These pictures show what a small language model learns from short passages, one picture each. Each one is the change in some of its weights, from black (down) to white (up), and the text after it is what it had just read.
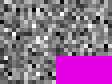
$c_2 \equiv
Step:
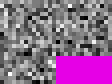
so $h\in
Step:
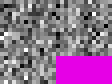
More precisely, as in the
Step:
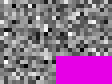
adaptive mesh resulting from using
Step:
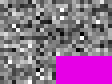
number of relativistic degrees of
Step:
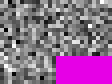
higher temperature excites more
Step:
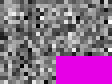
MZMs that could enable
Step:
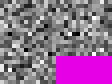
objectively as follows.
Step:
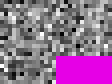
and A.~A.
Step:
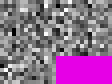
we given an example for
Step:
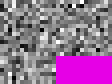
is explained in the following
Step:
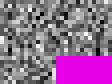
are presented. \noindent {}
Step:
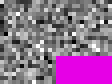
\ee A number of
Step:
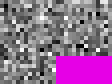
\emph{high frequency}
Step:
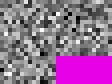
accessible only to
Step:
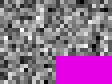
our method. The result with
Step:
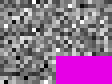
preserving the structural consistency of
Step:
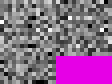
edges, the top arrows
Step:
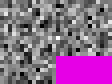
to yield a new smooth manifold
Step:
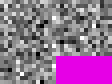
are however other ways to generate
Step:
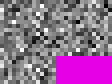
gas (estimated in a
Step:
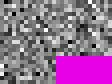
defined as the measure of the
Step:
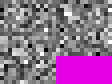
excitation takes place. We use
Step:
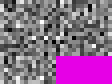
Algorithm 3 is never applied
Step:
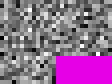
respectively, for audio and
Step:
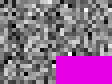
3D-graphics library
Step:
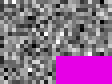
defects can play a more
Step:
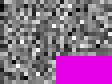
respect to $\tau$ as
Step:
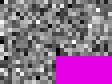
\sum_{x \in
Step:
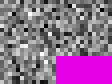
nonlinear diffusion wave globally
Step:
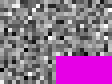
and Tsimerman's paper
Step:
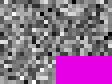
+ 1)$-*dimensional
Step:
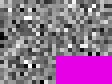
As before, Newton's method
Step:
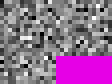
the physical system, and otherwise
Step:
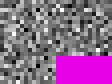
rl$ is similar.
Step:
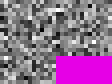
Introduction to interval
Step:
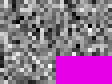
can use lubrication
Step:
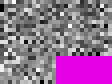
design is motivated by a
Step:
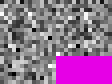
of the two dimensional surfaces of
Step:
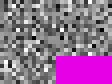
is singular of order $\eta
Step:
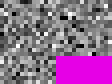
In this section, we show
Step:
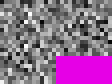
by the dilaton
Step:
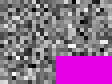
nature of the law of conservation
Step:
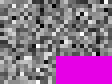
the simplicial localization of a
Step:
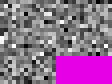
computation time, we terminate
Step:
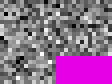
put forward a~relation
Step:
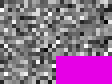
doing so, they
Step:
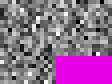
to the evolution equations of a
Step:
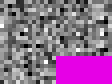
$\M$. Therefore, from
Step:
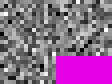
since $\alpha(r)$
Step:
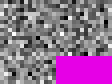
out of 3 GRBs
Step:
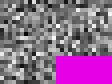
with variations of the Borel parameters
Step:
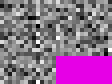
temperature stability, they can be
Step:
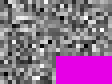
at each iteration one of the
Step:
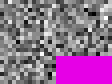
positive semidefinite matrix.
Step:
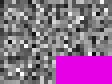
they provide the results with the
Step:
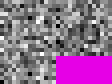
variations. Note that it is
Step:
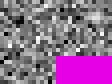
{s-d} exchange
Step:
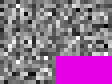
a longer coherence time of the
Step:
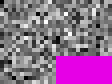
highly $Q$-dependent.
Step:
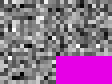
generation. The process is then
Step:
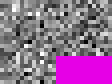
separate into even and odd
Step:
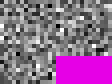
$n=$ degree of
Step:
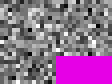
and (d) show
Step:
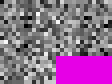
observation, future studies with more
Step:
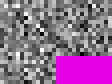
translation invariant and covariant to
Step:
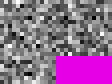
speeds. %Give
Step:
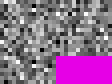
is the density distribution function for
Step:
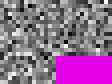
the set of all pairs
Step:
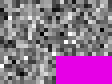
Park, T.;
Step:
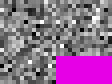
synthetic biology. There is
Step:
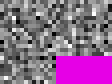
polygons, we have
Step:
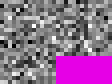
of Flux and the
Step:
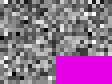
there exist binary quadratics of
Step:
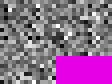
function that fixes the domain
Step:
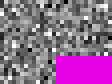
Keble Road,\\
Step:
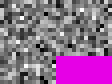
the number of 21cm absorption
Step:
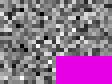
of these problems are just special
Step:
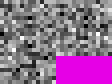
Actions, and propose a
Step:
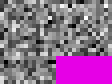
separate out the progression
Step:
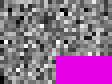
\newblock On unimodal
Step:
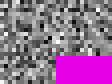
of data and the numbers indicate
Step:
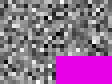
weight 20 there are three choices
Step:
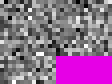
\hline \toprule Method &
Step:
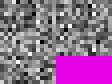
representation with a fermionic
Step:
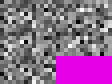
our determination of the matter power
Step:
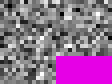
procedural modification of
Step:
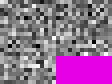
weight vector, which we denote
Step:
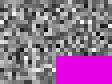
coupling constants), since in the
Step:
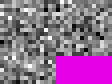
level is the valance band
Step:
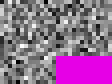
DeepCore, the
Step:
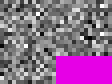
correlation of 0.92 among
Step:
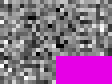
configurations, respectively, while the
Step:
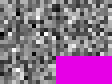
We evaluate the performance of three
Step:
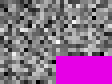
that the exact and approximated solutions
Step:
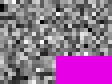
value has decreased to
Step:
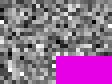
quantum states. We say that
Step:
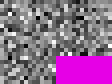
out that the debate
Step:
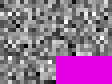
a $2$-cell in
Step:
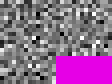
covers a broad range of physical
